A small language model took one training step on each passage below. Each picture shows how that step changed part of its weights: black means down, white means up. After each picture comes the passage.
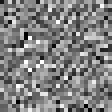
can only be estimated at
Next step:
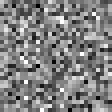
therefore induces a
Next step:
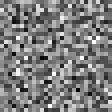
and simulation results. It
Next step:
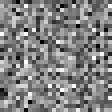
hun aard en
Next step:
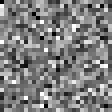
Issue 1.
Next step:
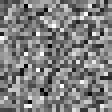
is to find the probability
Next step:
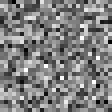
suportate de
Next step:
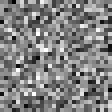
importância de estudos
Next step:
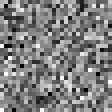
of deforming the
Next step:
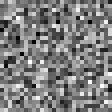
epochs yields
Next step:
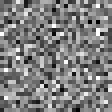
a estimativa da
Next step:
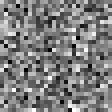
Section III single, double
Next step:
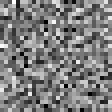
binomi va
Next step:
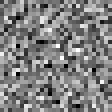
covering the source
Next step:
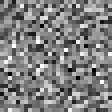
reason for the exclusion
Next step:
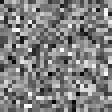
Indeed, the fact
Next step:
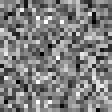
For any integer
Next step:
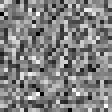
with experimental observation in
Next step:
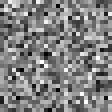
diese/ also
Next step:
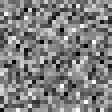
are the $2
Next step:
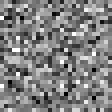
of the study. A
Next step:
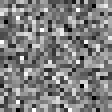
textual, sendo
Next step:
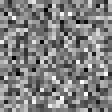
registraron 208
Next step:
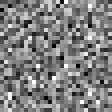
when one of the photons
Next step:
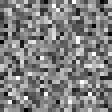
contexte naturel
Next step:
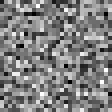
transitions between metallic and
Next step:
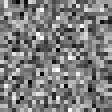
through group interaction.
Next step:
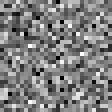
en un entorno
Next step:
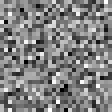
primarily on simple
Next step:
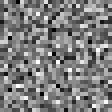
it is imperative
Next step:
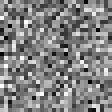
the author characterizes the
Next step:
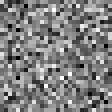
для инвалидов
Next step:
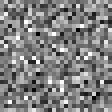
the method introduced in this
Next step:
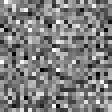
hizmat qiladi.
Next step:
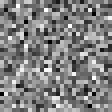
bir gösteri
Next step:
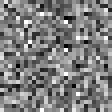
problems, the observations of
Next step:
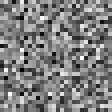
signal is coupled into the
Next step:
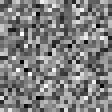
minimum comes with the
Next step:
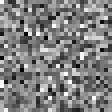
The electric field needed to
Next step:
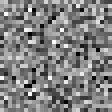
diagrams are shown as
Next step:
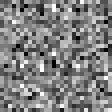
kernel function given in
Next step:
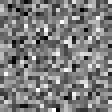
katta mushak
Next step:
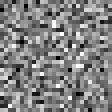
и доступной
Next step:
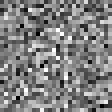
\bar q_a
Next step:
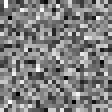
permanent exclusion
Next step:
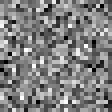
the Einstein frame.
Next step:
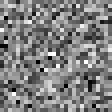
from the DNS
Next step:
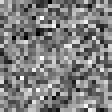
- SNC
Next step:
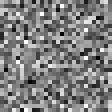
(DMIM) concept
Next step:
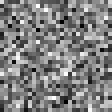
fanlari yutuqlari
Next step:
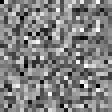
information on tables,
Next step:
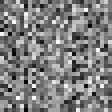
scenarios: - High
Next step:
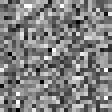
requirements, problem
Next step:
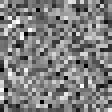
known sets a natural
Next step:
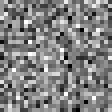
the basis of advanced
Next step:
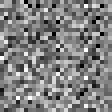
to gain a
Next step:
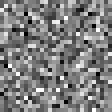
en la falta de
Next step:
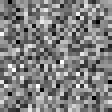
a common stochastic
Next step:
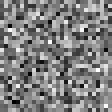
area and implies that the
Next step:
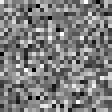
(d). Finally,
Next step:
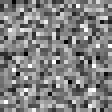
va kamchiliklariga
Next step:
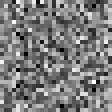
fomentou a
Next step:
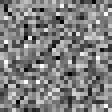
are reluctant
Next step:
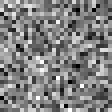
Maxwell's equations with
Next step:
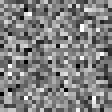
distribution of the remaining
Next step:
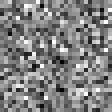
in conducting native
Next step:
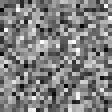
Exciting new
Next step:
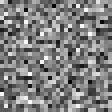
be carried by the
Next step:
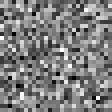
as identified above in size
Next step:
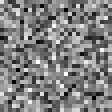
The MMC can be
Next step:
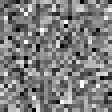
healthy environmental
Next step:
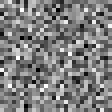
structures with possible extra X
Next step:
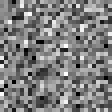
speeding up the
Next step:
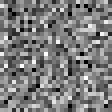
Dalam proses
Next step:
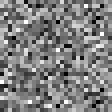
to the frequency domain defined
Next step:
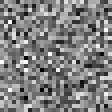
hits only on the
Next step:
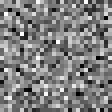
Rabi oscillations
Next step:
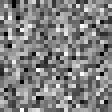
bo'lib, har
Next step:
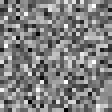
eroding, locally
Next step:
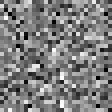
predict distribution in the
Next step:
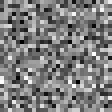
yuqori sut
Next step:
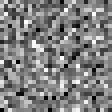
the relevant degrees of
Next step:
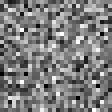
при атаке
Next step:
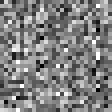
on this here. For
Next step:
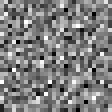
the transverse part of a
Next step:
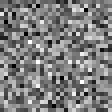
поражений и
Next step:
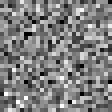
pourrait faire
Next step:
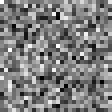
on squeezed
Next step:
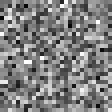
age of the
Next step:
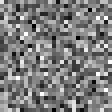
contexts, we
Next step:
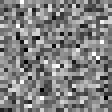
here we adopt the
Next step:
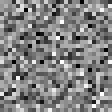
condition that is confirmed
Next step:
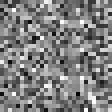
in the X-ray
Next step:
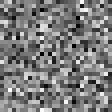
per healpix
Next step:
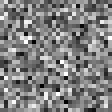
the period $P =
